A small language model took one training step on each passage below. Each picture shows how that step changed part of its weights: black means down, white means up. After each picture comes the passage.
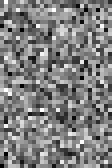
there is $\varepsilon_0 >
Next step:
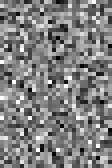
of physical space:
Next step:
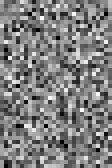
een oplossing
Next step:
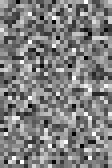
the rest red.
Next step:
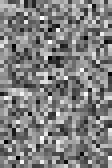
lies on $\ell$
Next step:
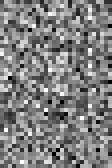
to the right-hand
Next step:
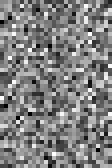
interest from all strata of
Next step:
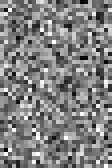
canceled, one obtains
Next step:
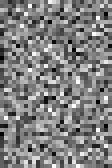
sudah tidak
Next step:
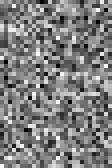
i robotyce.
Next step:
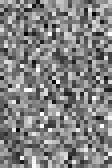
desenvolvimento e
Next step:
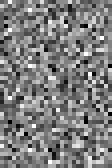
a ocupação
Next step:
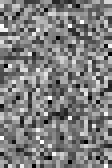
is controlled, see for
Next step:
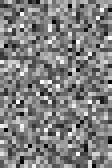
under the null, we assume
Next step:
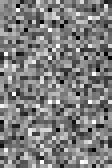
modulo holomorphic
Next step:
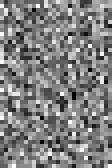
\end{equation} which is
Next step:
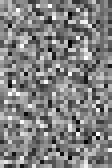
manifold must be
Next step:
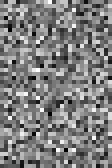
formalize this notion of
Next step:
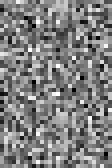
od člankov,
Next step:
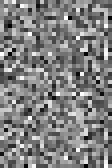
a promover uma
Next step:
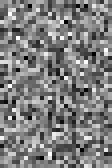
neighborhood of
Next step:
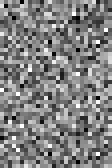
functions. First we note
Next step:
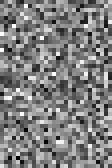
aim of this paper
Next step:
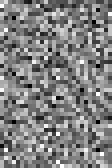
exists for all $x\in
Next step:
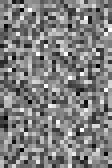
gibt, aber
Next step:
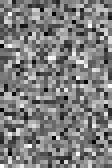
labor de presentar
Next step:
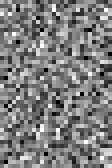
saber sobre
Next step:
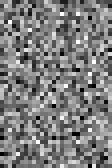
the former periodic
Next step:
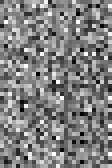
equivariant mapping
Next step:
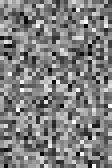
discute a necessidade
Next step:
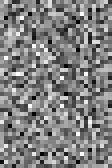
fields, such as
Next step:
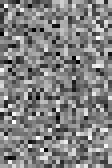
de accountant is
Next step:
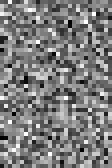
étude est de
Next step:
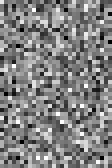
\oFx$ is the
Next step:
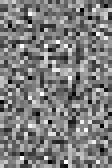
of magnitude
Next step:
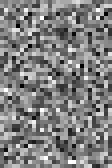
there is large variations
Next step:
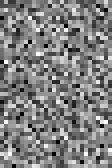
de GrupoSur
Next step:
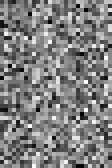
2- duas e meia
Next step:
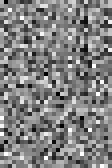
settles the proof of the
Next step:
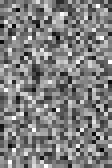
sociedade mais
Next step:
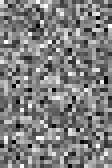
result is clear, so
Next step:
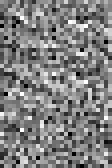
par leurs valeurs.
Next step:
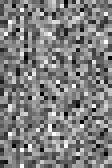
adalah melalui
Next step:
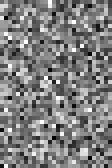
finite as there are finitely
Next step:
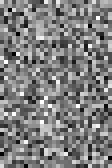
como en aquellos de
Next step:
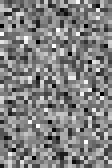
will be shorted as
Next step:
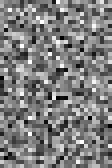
m$ such that $$\tilde
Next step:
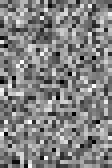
$z\in \Delta$,
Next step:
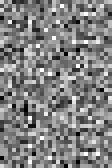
in hoeverre de
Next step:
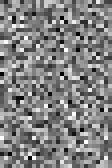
found an expression
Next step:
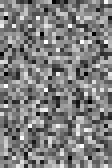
are the empty set.
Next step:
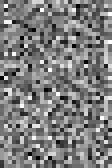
K3 curve and to
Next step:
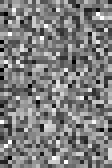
yang secara yuridis
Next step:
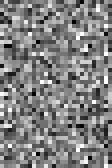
from a similar second
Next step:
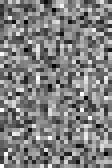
qariyb uch yuz
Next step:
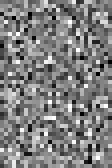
implementation found
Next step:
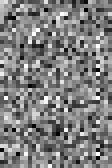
for relative BC is
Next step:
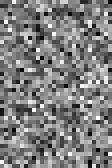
periphery of
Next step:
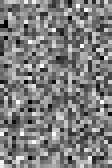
yoki qattiq
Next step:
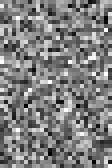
in \cite{bar} we
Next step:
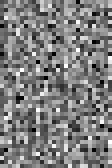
ciência é um
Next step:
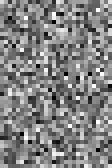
on it. However,
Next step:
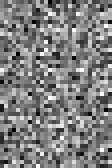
bounded from above and below
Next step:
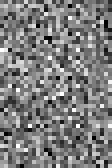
lemma}, we know that
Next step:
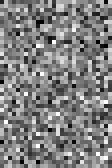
has nonempty intersection,
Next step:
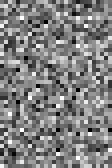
with high probability.
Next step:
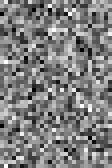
para modificar actividad
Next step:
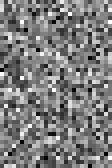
regular function. The latter
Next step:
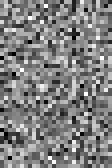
Without loss of
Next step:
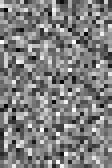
system, $V_a,
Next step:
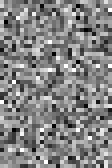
sums over those
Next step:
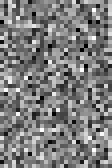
as próprias
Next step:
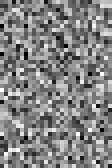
\mid$. Hence
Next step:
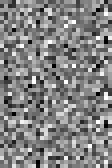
clauses and slows
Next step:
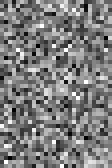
o'rtadan va
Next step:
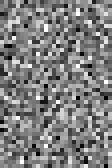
the risk averse
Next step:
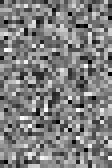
que expressem suas
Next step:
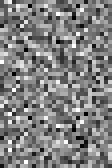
we conclude that
